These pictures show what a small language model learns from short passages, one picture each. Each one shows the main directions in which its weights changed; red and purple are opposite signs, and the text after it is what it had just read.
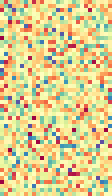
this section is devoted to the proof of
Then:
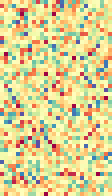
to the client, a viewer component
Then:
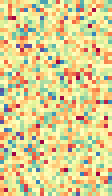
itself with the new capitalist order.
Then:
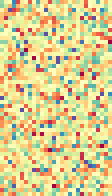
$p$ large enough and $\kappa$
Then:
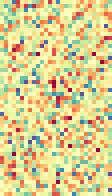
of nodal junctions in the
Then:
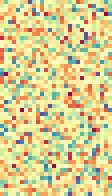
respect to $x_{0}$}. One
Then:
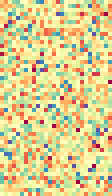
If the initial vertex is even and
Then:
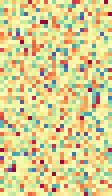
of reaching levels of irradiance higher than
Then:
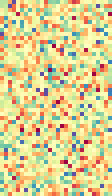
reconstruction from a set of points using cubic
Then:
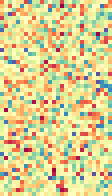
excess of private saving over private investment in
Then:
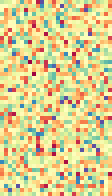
used in the study, and the results revealed
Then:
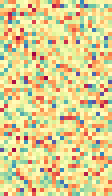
the Fock matrix element and,
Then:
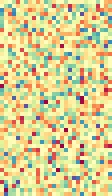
each $p\in S(A).$
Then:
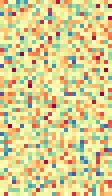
sec until the vessel is at the
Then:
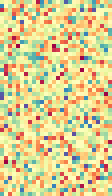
We have proved (1) of the
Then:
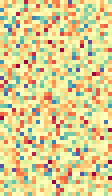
0 \quad \forall \, x \in
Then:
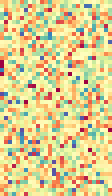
than the preamble-based algorithms which
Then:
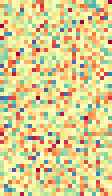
series i.e. with base year
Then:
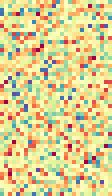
and control systems, etc. Besides
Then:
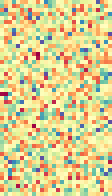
et de l'UJF
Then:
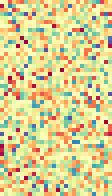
corresponding differences of the first and second orders:
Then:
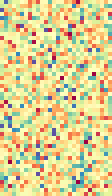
are controllable with medication in about
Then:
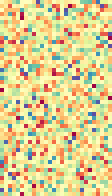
is become a hardened hero and also
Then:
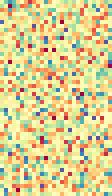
precisely that information. We saw in the
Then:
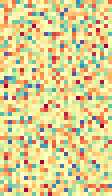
In the present paper, we are interesting in
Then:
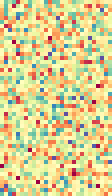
\sum \limits_{i =
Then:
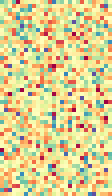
$k$ for $\Gamma$. In
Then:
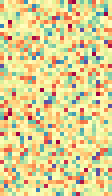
$$ \begin{array}{c}
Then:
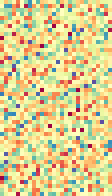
of the objectives of this paper. \indent
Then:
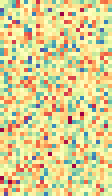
14a (C)). The depth of the
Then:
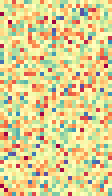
some additional technical assumptions. We also derive estimates
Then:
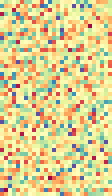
depth $\Dmax-1$.
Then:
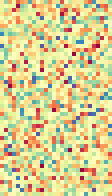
were mild and needed no or only
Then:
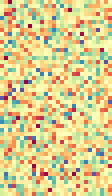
electrical load which gave daily energy demand of daily
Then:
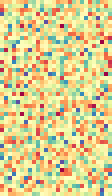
to the investors [50]. Conclude that
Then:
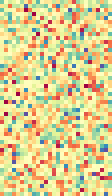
should be carrying out in this area so
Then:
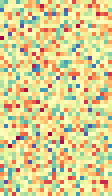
order not to overload the model with data
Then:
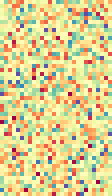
methods for $p = 3$ and
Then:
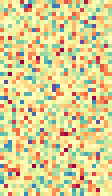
In continuation of our interest in
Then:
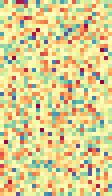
that $\delta(\zeta)$ satisfies the condition
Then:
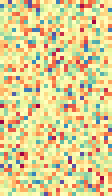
Ukuran Perusahaan
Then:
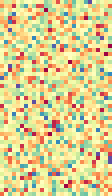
otherwise $P^e_t$ is
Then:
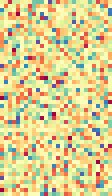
[3], probabilistic planning in
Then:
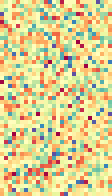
delineated the site of intestinal
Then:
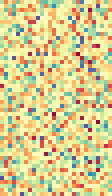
in our teacher training colleges. -
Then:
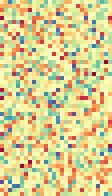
and environmental health by providing environmentally
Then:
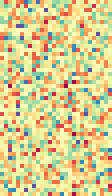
we have that the function $k$ vanishes
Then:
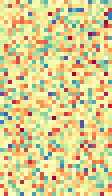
seen in 3 patients. All patients were
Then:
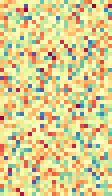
in conformity with the observation of
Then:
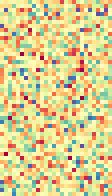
for measuring the performance of accounting information
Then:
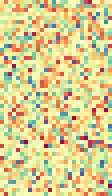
in this study it is found that
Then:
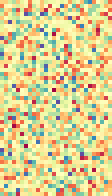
live writing performance and the performer would
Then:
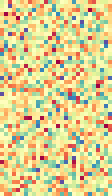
explicit statement of what will not be accepted
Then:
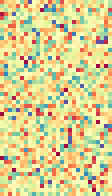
Academic Editor: Gregory
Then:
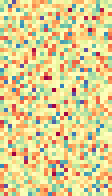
from above through a glass window onto
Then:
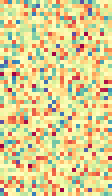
}. \label{CLTD}%
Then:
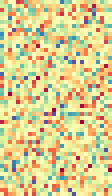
that $H- v'$ is the circle
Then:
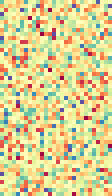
$\theta^*\geq \delta$ on
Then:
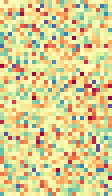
of five persons each. iv.
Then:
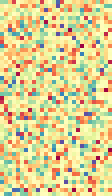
on its southern edge. Thus the
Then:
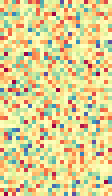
compatible. Due to the rapidly
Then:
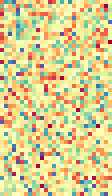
current RL or DeepRL methods
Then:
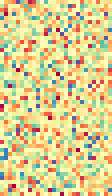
\Beq \taueps
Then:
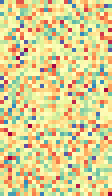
$E$ on the dual group
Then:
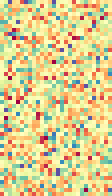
\nu^* \LL)$ satisfying
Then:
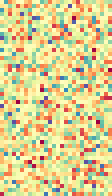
feeling score of experimental groups
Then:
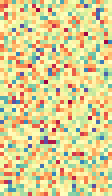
procrastination than female students having
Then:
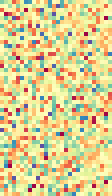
non-interest income. The internal factors
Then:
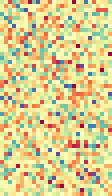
the environment, expected characteristics of objects, in
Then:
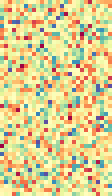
in the production of N-amine
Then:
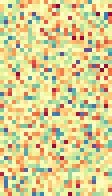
problem can be solved in polynomial time:
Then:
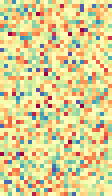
in the BIM models for automation planning
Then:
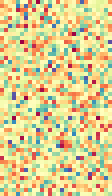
of the participants felt that the activities
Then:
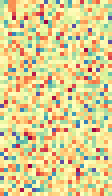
when $\epsilon\to 0,$ and
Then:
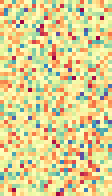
G, Liu H, Ye Y
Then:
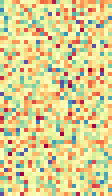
is \emph{inessential}.
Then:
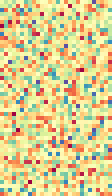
and mapping landscapes by the
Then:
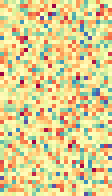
out in four environments, each with
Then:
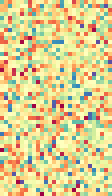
and stakeholders for Lalitpur.
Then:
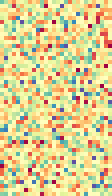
potential for accurately identifying bodies by
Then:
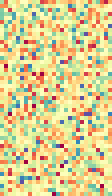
element of the educational process, educational assessment
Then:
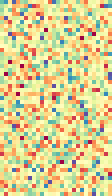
a path in $Y$ beginning and
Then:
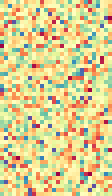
something well known. The space
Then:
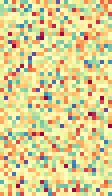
human resources required for real and legal persons
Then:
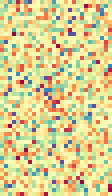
\calP(E)$ we set
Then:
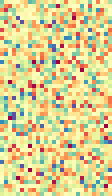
- important - relatively important - not important
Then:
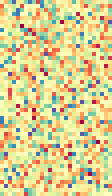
its involvement in non-profit
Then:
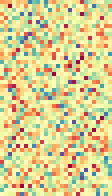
the prolonged drought in
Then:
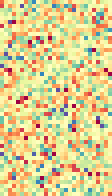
reduces to finite arithmetic over a polynomial
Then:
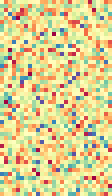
for locally sub-Gaussian random
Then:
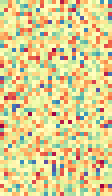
dietary deficiencies, like
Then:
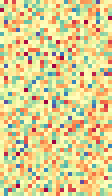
insects (Sogari et al.
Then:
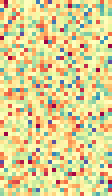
Akole Tahsil which is on
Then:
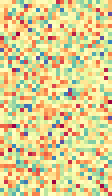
under the $L^2$ metric is
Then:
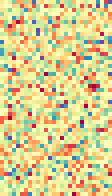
nine months, although the extent of
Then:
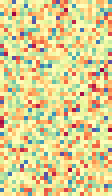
enhancement, and optimistic change passing
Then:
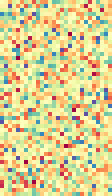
nature of the saddle point itself.
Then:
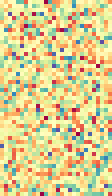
subchapter; or (2) The
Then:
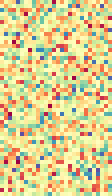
$\mathcal {R}(\lambda)$ is
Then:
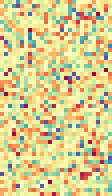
New York: Penguin
